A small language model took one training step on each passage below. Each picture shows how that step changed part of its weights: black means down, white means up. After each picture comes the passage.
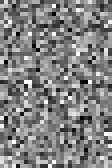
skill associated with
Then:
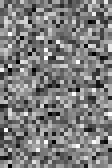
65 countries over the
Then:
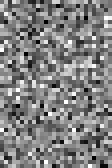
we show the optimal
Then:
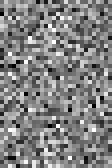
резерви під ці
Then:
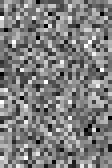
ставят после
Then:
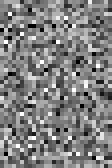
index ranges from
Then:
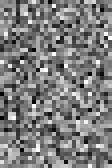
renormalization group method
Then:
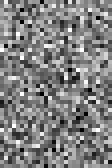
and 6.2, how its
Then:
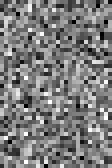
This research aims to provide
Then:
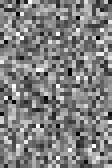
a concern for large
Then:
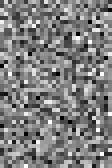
of the central elements is
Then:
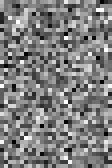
yoki ommaviy
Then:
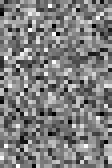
except the following term
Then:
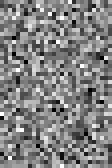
autores gostariam de
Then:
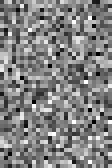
no awareness dynamics
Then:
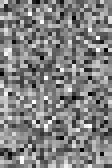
Research Methodology: An
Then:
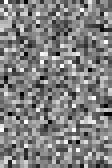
specific, such as the ability
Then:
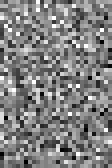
of the fertilisation
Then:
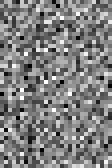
captions to their in-text
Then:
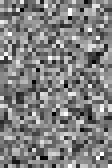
polymers which had been
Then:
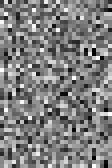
of the sensed target,
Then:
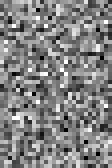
bir onda moslashtirishga
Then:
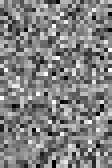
the largest $w$ of
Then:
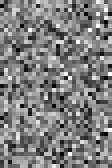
Commitment Among
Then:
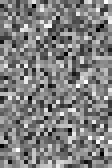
La perruque
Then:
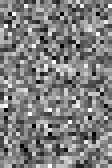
supplementary appendix for
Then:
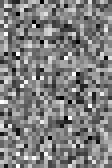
era, simplemente, un
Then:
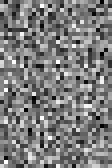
your thyroid is
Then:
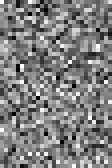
biri xorijiy
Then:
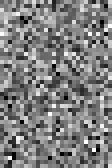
patterns has started
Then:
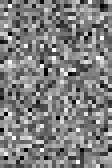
vast number of possible interaction
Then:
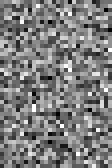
the effectiveness of the
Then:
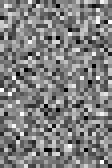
envisaging alternative
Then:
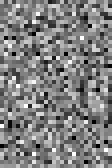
sets of pairs of
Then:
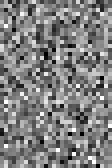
lower $N_2$
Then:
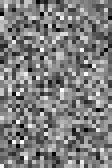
с катушкой
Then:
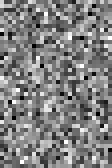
02 Conectividad en la
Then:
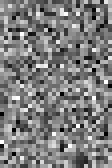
may be due to the deposition
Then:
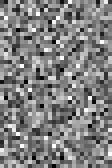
fractions from Table 1 are
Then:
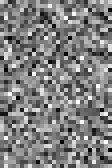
Mahmudovning til
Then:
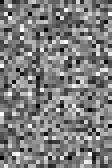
on temperature [5] in
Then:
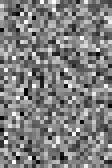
in the hip area, but
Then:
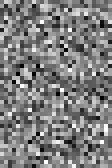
R. JAIN and P.
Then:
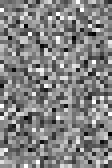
given at a dose of 5
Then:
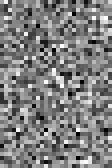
entre os dolmens e os
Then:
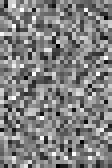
personal brand and good
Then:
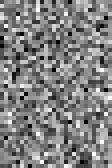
ferromagnetic moment
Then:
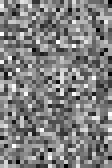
years (eq.CO
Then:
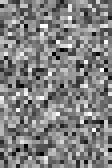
there specific rewards for
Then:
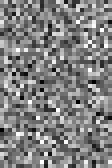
artery—a case
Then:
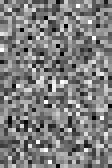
-1 (sample B)
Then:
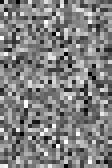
actual subjectivity.
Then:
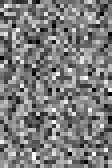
processing path is not
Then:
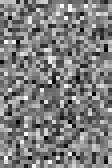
analizados como un todo.
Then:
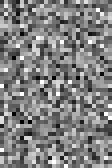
indicated that AI was most
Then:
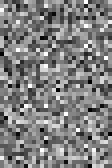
external stakeholders
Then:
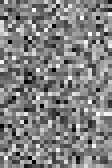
of the neutron star.
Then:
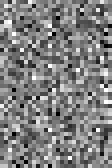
The CMD of cluster
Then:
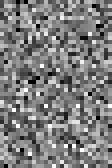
between latent factors and
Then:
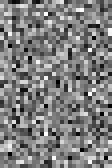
findings and policy
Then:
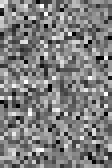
тромба на
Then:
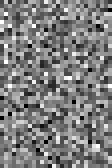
of the total demand.
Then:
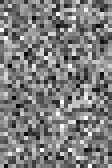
vulnerability scanning,
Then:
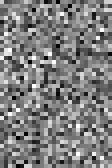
The sum of the two
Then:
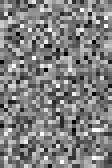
from SiC single
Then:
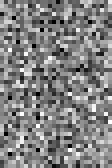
ripe; exocarp
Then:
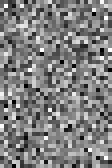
RNdS spacetime and
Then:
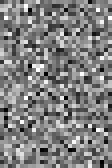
engineers from public
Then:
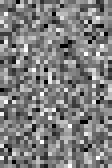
vez que não há
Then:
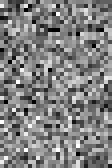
object. To overcome
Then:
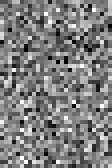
estilísticas mais
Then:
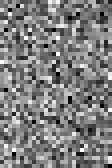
pump. The edge
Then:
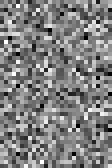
yang berupaya untuk
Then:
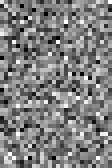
- Kazazian HH.
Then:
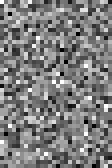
el aprovechamiento
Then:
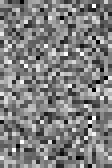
three colors, two intensity
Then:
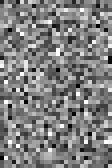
in then used as the kernel
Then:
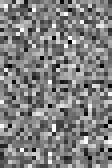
kelib chiqadi va
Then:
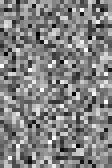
FSBP, rather
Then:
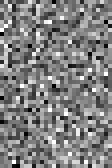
recorded in Table I.
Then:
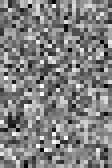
$\theta$, whose meaning
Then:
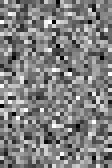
popular notion of the
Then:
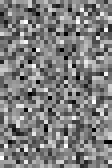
unit circle where the
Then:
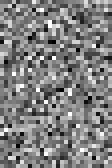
irrelevants overlap
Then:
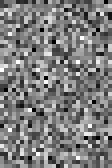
necessarily make
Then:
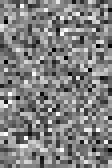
using a pulse-width
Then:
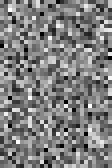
the second limit gives the
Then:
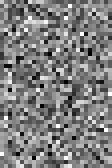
NB plasticizer were
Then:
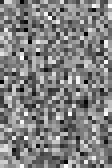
spectral line corresponding to the
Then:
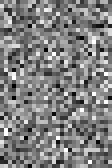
MNP from soils.
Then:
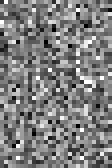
of Operational Constraints
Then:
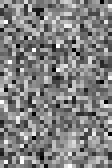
nugget effect, with
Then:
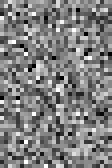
che dividevano i
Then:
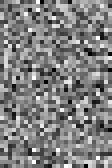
Auger decay). This
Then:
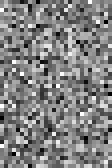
state of a somehow
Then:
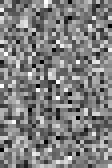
plane of catalyst
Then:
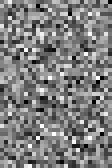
in \scbo.
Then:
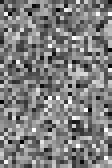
ondertekening van
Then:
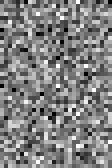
as a formula of width
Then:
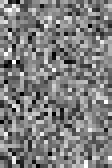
linac and can move
